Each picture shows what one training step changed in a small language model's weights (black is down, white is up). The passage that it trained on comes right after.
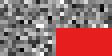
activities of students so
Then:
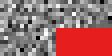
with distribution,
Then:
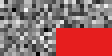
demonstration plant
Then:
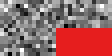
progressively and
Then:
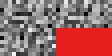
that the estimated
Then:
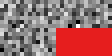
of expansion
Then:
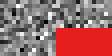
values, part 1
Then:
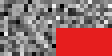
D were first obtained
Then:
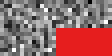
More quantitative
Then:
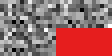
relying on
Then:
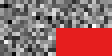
There are no objective
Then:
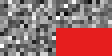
and other health
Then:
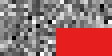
= Heat of
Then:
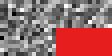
easing the
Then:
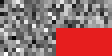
of the inputs
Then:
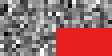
on request
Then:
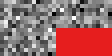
studied by N.
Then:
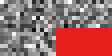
breath and think
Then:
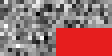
of SIC due
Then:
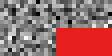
hydroxide solution
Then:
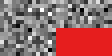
provided along with the
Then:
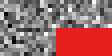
upload to
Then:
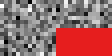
that agricultural land was
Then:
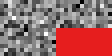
forward to the
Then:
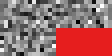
days, the second
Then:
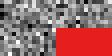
are generated** either
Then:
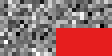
and implementation of the
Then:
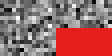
credibility on
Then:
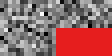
the impact parameter in
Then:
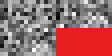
absence of
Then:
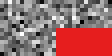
models and API
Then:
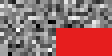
many confinement
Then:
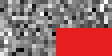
the process.
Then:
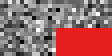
reading the printed
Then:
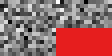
which are usually
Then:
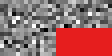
30 billion New
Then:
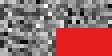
issues. When we
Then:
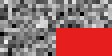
results of this study
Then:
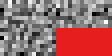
that the true
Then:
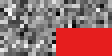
from the above
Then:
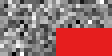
and large,
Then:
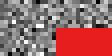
creation and execution
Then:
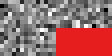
proposal clear?
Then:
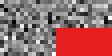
essential to establish effective
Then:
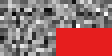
a variant
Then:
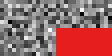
in Figure 1.
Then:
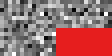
the model fits
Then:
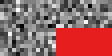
subsequently lead
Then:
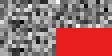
is the final
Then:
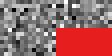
analysis I :
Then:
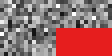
with the production of
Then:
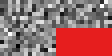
a group identity.
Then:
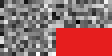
will once again
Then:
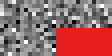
informace o
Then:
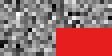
trial was
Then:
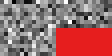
and employs
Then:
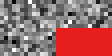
same row followed
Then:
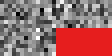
of SVT
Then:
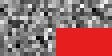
in the language.
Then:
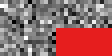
practiced at
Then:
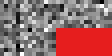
state of Minas
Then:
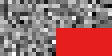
work being done while
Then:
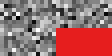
or gesturing
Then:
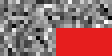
general population.
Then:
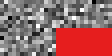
determining the
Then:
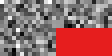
significantly effective.
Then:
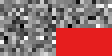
relationship exists,
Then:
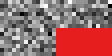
resources like water and
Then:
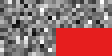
provided the data,
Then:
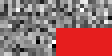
attacks is better
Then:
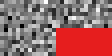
writing up this
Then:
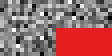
the human body due
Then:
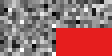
is built on
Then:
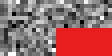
more severe
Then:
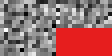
However, the
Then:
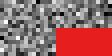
studied under the
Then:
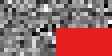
et al.,
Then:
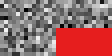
complete occupation
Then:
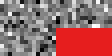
provide useful insight
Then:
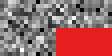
directly by the low
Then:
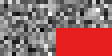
there is no general
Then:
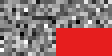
Table 1, the
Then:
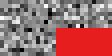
dynamic is quite
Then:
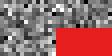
remained on
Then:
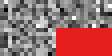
results of changing
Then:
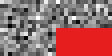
playing against AI
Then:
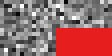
Based at The
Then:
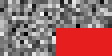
the co workers who
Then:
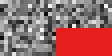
in that learners do
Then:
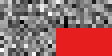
does not affect the
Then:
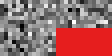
be findable and
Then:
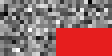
was actually the
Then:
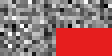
for precise analysis
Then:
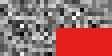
in detail through
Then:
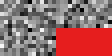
satisfied with this
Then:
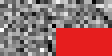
indicator variables or
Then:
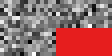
by the India
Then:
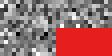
of methods of
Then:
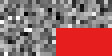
thin films
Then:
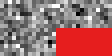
apply advanced
